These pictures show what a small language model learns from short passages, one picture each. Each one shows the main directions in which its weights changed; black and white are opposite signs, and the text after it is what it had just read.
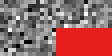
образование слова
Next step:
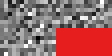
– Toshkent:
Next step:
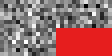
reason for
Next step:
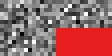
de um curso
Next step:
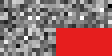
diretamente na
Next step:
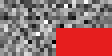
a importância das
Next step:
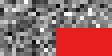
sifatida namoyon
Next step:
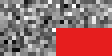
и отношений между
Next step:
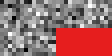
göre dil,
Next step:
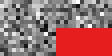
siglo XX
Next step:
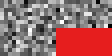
а также другие
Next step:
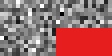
la Vall
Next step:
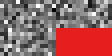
doubt that
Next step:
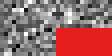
peuvent leur être
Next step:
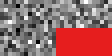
Aires, como
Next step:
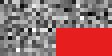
allows us to
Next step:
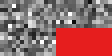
termos não são
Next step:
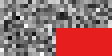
and Translation
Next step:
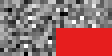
текие, в
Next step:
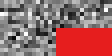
publicaron al
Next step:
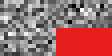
sentido da vida*.
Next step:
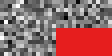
of dosed
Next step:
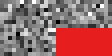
y Técnicas
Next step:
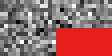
con el paso
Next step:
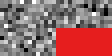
estudiantes. Se
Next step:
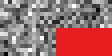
unity in a
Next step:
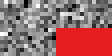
воздействия как
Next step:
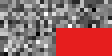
toma de
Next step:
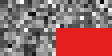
emaslar. -
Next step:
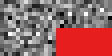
то, что
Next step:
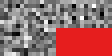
de aula,
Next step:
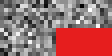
presented in the
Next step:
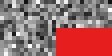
fatores que
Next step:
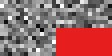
nomi bilan
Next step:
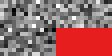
actores locales
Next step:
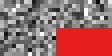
bilib olishimiz
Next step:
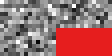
collectées par
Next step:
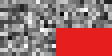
naturales de los
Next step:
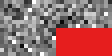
görülen bir
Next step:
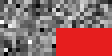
баллов, что
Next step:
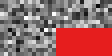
en una materia de
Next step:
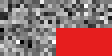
de Chen Y
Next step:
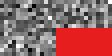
Під час роботи
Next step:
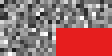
dos mecanismos
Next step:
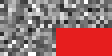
to organize the
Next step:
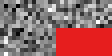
studiati in
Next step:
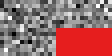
on strategies
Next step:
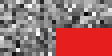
7 muhitida
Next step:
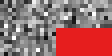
yazılar da
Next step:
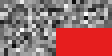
no seguinte:
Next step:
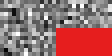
la peau,
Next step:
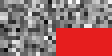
diferentes níveis de
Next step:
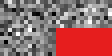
achieving not
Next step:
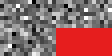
esse yozishda
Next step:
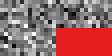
permanecerem nos
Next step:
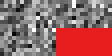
porque o candidato
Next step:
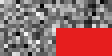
kajian ini
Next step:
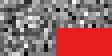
tema, artigos
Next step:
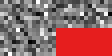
cantidad de
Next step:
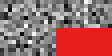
e limpo.
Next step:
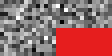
значення для
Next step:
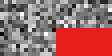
implementación del
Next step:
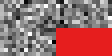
на привод
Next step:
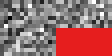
ha ido
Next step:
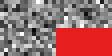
dan efektif
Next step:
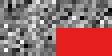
ошириш билан бир
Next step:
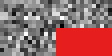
envolvimento da
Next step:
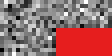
снижении ее
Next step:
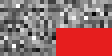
é algo que
